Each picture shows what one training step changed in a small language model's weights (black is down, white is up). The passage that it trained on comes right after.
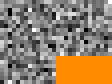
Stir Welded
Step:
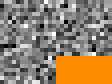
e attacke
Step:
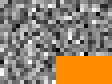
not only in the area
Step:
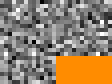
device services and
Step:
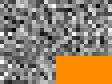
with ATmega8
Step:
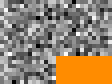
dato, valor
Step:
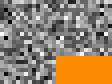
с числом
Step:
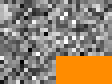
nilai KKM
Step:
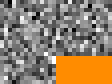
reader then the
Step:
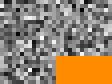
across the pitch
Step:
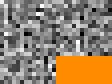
has been integrated into an
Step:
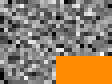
the important generalization of
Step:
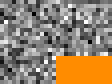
play a positive
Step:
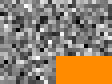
decorrência do
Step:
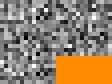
– Toshkent:
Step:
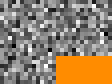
dark components of
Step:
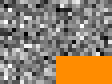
структуру и
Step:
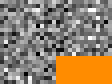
la documentación
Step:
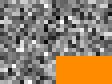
technical grade,
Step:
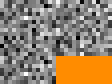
effects Y Y Y Y
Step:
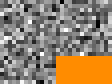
rye crop of
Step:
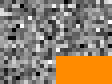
universitaire au
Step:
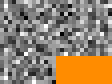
terriers contenant
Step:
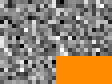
simulations, as for
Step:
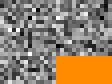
define pelagic
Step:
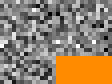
research in the field of
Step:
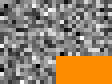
to a work intensive
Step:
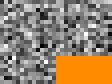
issues, the
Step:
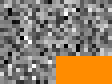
by high CO₂
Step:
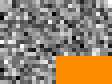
a fundamentação do
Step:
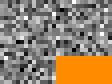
к созданию
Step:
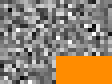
columns in
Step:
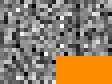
modo da individuare
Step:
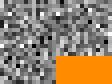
or Managing the
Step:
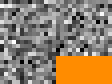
formal da referida
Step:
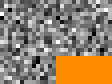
in viscosity.
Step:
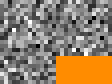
permanent home as
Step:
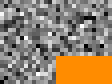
proposed M&O
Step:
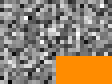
a ambiguidade
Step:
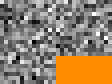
ao longo do
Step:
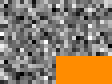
enseñanza y
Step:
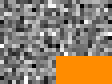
to appear, such
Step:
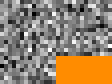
and AMG.
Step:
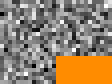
actualidad como el
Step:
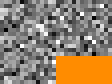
of the populations at
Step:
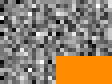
from most significant to least
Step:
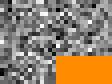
means [18]. This
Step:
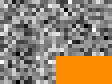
n natural sonlar
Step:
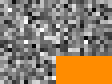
de jogos de
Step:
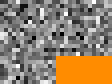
Research Centre,
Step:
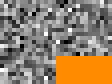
through the online system
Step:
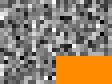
in Reduction of
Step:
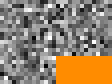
a svolgere
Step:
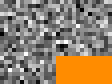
est accordée à
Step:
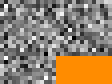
in the high importance of
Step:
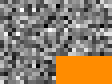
se vale de operaciones
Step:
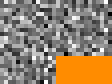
of Uzbekistan
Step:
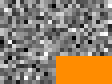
bar, and the
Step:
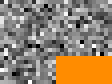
population in bank
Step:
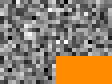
studies through the years
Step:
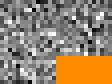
or daylight for
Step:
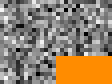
urat daun
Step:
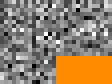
phases; phase one
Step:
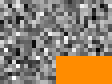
soat FJ,
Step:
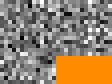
die Nutzung des
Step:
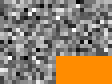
of Miniature and
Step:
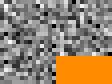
instrumento que
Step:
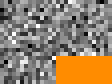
plants showed increased
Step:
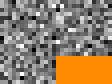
limitations as those
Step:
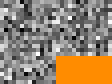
of two dyes.
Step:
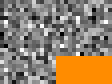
Most recently,
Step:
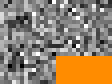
is targeted
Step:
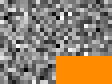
su efectividad para
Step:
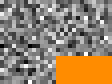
method on how best
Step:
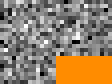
нуждается в
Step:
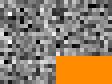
И ACE У
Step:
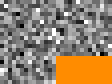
prewriting in
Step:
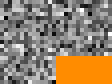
human motivation at
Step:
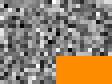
the impact derived from
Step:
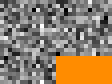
the Knowledge
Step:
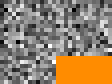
tahlil qilish
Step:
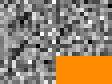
are listed in
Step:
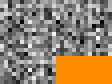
with it. This effect
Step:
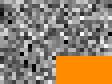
в устном
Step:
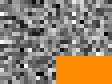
story "Once
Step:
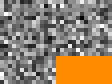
Free and Open
